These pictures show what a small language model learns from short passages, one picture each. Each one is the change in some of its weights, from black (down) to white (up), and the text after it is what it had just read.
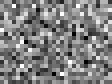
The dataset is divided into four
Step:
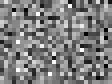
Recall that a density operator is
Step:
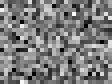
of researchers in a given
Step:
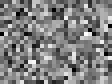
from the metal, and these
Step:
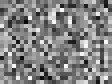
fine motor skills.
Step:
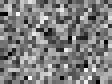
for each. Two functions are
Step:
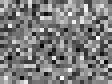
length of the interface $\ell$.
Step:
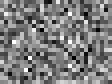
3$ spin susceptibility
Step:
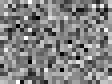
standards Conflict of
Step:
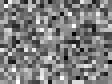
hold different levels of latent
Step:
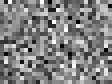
of the art approaches to network
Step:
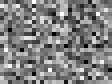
elaboration of teacher
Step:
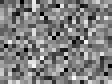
from the laboratory, models
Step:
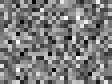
$\Gamma_0$ which we
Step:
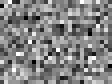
example, schools may differ
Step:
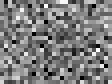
triple differential cross sections
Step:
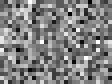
creating new words based on
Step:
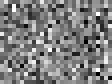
and journal websites.
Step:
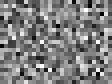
their significant impact on a broader
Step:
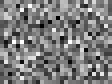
rational numbers to a desired
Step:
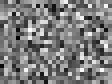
Development conducted a National
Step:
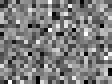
Spectrometer, with
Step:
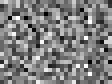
2021, surpassing the
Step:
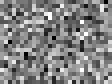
that Chinese labour is
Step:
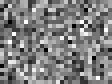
Aminu Kano
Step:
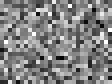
The black arrow on the lower
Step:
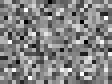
and company registration are
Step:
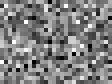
that due to the shift by
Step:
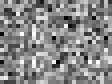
shape-function scheme, we
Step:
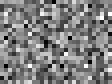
the drinking water using
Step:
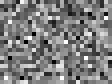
and feeding habits of
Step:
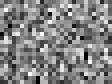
generator with built-in
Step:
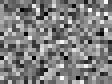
dimensions of diversification
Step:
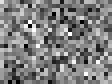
R-type instructions
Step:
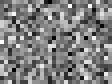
The understanding of disaster literacy
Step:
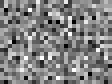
self-doping mechanism has
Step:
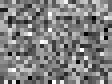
technology that allows you to combine
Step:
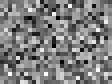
highest ranking indicates an
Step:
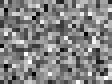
origin. This stance is
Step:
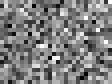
therefore possible to pre-select
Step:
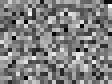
the imprints of the source
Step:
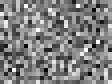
\delta_{\rm adat}
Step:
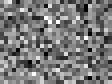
much technical knowledge about the
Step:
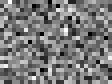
at some scale much above our
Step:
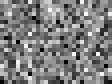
(SDGs), which were
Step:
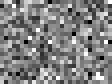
also presented the expression depending on
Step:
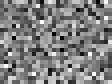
the precipitate in
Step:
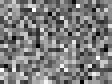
\equiv -{1 \over
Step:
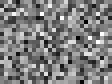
they do it in such a way
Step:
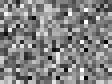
is identified as IPD
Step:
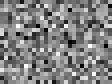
the adjacent medium.
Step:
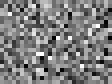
and sampling procedures, data
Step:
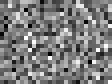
negative transferred momentum $t$,
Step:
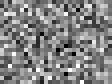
and Laplace transformation.
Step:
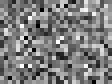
recorded with the two respective
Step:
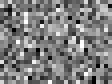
of the NGP region with
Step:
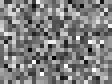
sequel. Inserting now
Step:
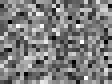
of GWR, there are
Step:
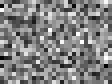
model is suitable when the
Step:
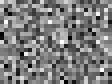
ethical committee,
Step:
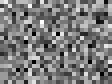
from fructose + + +
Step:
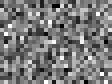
only lasting for a few
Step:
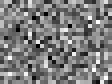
deviate. Figure 2:
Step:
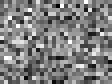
to the ones assuming no evolution
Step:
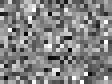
transitions. It started in
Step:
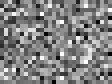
they were allowed to decide
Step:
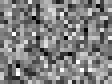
(9)$$ The dynamics is very
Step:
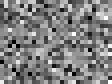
This study aims to assess the
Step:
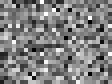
In this calculation the effects such
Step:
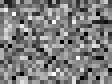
northern part of
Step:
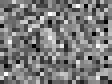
(see \back2), the
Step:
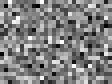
avoid consumer confusion;
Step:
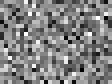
cattle breeds and
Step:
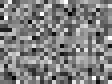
it requires the existence of
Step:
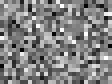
of selecting a range of
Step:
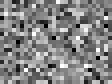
UPS event simulation, local
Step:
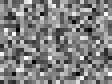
pennation angle into account
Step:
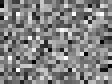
cases involved inciting events such
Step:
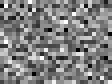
to explore the limits of
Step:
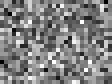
that injection occurs over
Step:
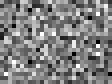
divided into four parts-
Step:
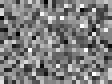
matter are considerably smaller than in
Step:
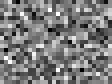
benchmarked in previous
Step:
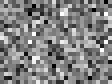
rows, the dashed
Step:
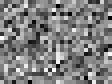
one calculates Poisson
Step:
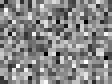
CU-CP, but
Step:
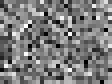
Edge Flap System
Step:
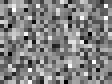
lightest neutral scalar.
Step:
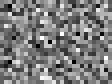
some to each family member and
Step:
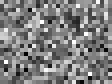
estimate the mass splitting among
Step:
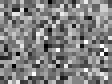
is the entropic index.
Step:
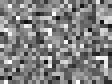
Physics and Engineering*,
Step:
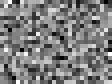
existence of the functional in
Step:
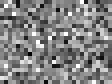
following relation can easily be
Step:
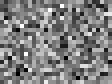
absence of resetting,
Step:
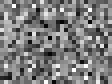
The conditions for finding such a
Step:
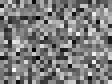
instance, the corresponding radial
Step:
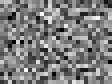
population in the total population of the
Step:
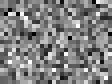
the echo brightness.
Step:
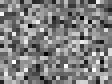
hadronic observables. The
